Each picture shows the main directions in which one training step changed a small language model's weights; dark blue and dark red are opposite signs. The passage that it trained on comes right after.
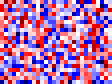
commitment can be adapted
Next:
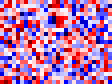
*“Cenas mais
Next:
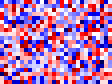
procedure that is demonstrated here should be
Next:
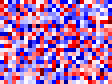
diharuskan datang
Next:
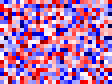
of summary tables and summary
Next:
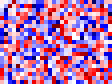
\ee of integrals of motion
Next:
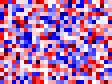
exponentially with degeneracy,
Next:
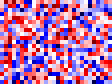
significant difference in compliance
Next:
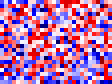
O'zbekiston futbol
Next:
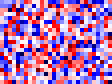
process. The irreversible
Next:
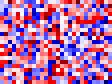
the sum rules. These sum rules
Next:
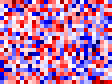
active noise control system with IIR
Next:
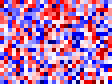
\hbox{if} \quad
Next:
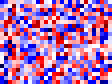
variance optimisation is prone to
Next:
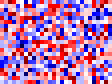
and hopefully
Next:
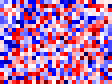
where intersectionality began.
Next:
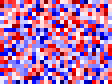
farms have machinery for
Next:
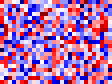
identification of potential abilities to form
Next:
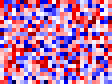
it is necessary to take into account
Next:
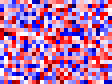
tuzatish, uning
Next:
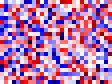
P-value At source TPC
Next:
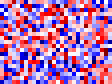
of intervention strategies and the other
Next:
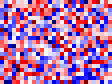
effective approach for establishing energy efficiency
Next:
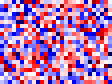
conformado por deidades y
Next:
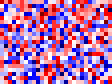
is up to 1 Mbps
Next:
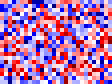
way, companies can better manage
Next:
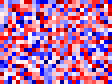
better scores are obtained for images
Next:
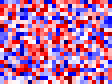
refer to both this phase vector and
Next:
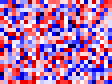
constraint from XENON1T
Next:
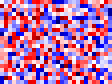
need and development tool for the
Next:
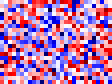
dengan menggunakan media yang
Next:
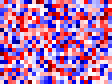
χ^2 -value and
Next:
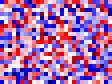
бўлиб ўтган ва
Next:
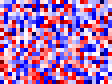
change the entropy and angular momentum of
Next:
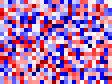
highlight that fact-checking and
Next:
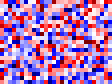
hisobga olmaydi, bu
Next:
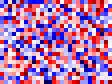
longwave infrared
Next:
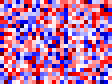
м³ на 1 человека в
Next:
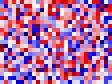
was unaffected by PTE
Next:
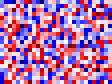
cloud environments, these models face significant
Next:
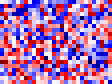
to time—especially for
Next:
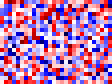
the quantum computing community. The strategy
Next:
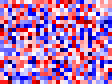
no effects on the evaluation of the
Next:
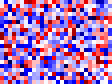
designed and tested for safety aspects
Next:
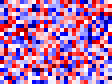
transfer learning network based on the
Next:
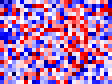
are in degrees. three central
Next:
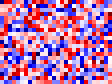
University, UK Stephen
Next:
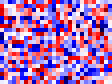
Work and Research Gap The computational
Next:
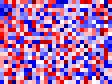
Figure 2) converts and
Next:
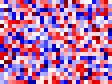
do conhecimento (ou pelo
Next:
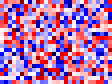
distribution. One imagines that
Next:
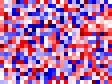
correlations between E, T and B
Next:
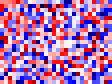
a significant role. A distinctive
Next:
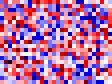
aniq bilishi kerak.
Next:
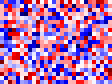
simple models of the electron distribution we
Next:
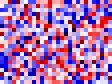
point indicating coexistence of
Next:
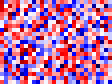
iedere activiteit is
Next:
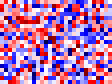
there was no difference in drug content
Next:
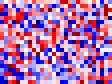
HENEQUEN (8
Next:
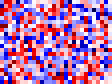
strain tensor by $$
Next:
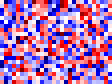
et nuancée La
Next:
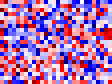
Morphological parameters of seven
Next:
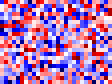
бўлган [1].
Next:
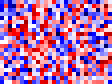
C'est un faux
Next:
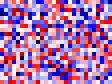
Berikut beberapa
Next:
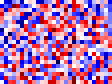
Although not shown in this figure,
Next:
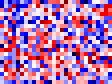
this study we also aim to create
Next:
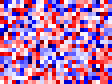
этапе дети уже
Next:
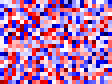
twin peaks observed in the
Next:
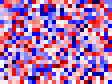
не зависит от
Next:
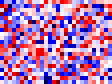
for higher values of $\delta$,
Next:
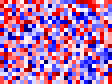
introduced and the no-damage
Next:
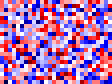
ВВП, слабая
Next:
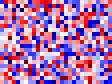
small mixing angle with the
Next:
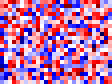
151 Mannanova
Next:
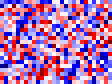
Using these in the calculations will improve
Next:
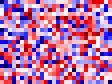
boshqarmasi hisobotlari,
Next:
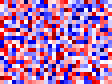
self-care options for
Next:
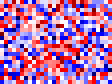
liée aux processus
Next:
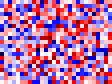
с синдромом
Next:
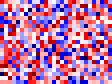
mimics those of the effective
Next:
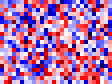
and promoting brands in
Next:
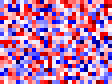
Tadqiq va tatbiq
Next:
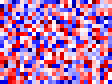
Einstein equations which determine the spacetime geometry
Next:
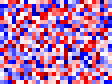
to the functional form suggested by the
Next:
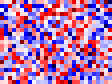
of the regression is then transformed
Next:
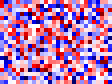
Quality ... Time
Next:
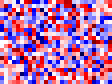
se situent sur la
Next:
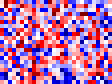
et al. 2014). There are
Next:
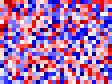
detected on 2021 August
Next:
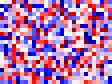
of resources to produce the same
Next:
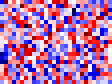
ekologiya va boshqaruv
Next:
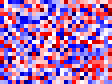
In the following, we will mainly
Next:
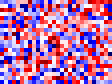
tahlil qilish, rolli
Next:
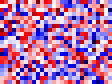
evolution is far from being affected by
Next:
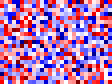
Esse é um assunto
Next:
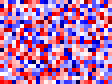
derived the wave equation in general form
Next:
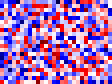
The prior model ensemble data set
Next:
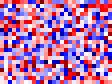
therefore moves with the fluid.
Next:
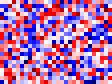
of the resonant modes of test
